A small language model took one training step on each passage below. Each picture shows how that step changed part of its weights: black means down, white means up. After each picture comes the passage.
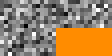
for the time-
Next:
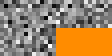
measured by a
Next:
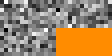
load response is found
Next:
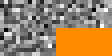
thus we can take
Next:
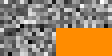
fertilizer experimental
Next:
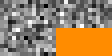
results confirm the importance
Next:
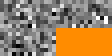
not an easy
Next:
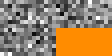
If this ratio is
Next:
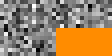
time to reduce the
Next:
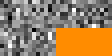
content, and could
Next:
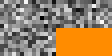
ratio of the
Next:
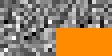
reasonable to assume that
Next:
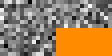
one can draw a
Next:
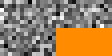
one can see the
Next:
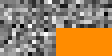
determine the passband
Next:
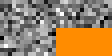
are openly available
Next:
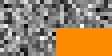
represented by the figure
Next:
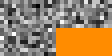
process is repeated until
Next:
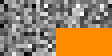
rating. During
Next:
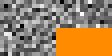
synopsis of
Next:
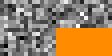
of assessing the
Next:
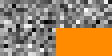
three neutrino flavor
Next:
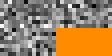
gives the lowest performance
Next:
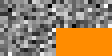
choices, community
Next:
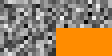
of switching from
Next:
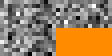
is not a
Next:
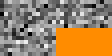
is stopped
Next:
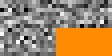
For $\Lambda
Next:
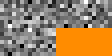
proposed prediction. Using
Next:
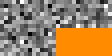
using semantic technologies as
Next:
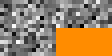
results). The
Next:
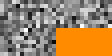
get the final form
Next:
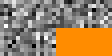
class of problems in
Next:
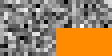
of Figure 1b
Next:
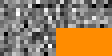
decreases with increasing
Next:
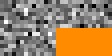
with gamma
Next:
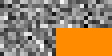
the impulsive
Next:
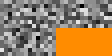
a series of
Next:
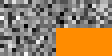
exchange and DM
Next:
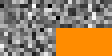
we now place
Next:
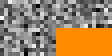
field in the massive
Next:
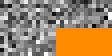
the above examples can
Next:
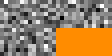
solves the entire
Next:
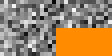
mixture No.
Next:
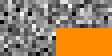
The Newton coupling
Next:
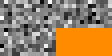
velocity field, which
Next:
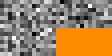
that the wind
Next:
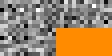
of $\pm
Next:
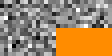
the data were
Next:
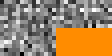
to the rising
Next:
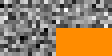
the heavy computation is
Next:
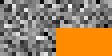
Man*, the Indian
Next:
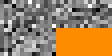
normal probability plot of
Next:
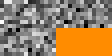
The correspondence should
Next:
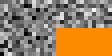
the absolute value of
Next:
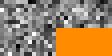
takes up a
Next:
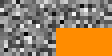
a significant radial velocity
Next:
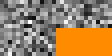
include a range of
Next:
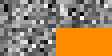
resources effectively. resulting
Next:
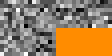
and classification are crucial
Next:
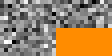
the development of effective
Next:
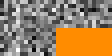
information to the teachers
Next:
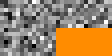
and researchers) that
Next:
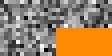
enhance their ability to
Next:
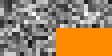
initial phase of the
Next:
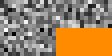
resource curse,
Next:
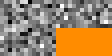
requirements providing the gain
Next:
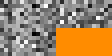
truth that is in
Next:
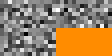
a power function of
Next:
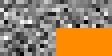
Figure 1.
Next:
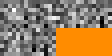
superimposed to
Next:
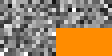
relevant information for modelling
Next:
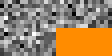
the observation dates
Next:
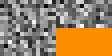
model the situation without
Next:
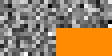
conditions for its
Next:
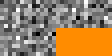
to test if a
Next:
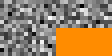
a definition of a
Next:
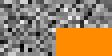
some cases are orders
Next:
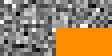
The amplitude and peak
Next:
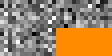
example is that
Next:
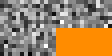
in our case through
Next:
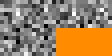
performed and suggested that
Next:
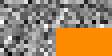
(see also
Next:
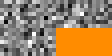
one. Thus we
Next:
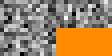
down, whereas the
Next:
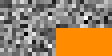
optimal solutions for a
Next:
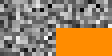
industries, and
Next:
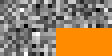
discussed in the previous
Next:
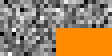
In this context,
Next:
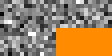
any observable represented by
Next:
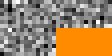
contribution of this study
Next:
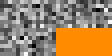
in the perturbative
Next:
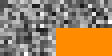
in all subsequent
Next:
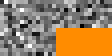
upshifts are
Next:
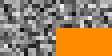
likely work with
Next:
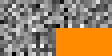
seen in Fig.
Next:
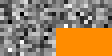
further serve as discussion
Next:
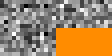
A procedure to calculate
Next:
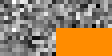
regarding planning,
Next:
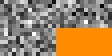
workload characteristics like session
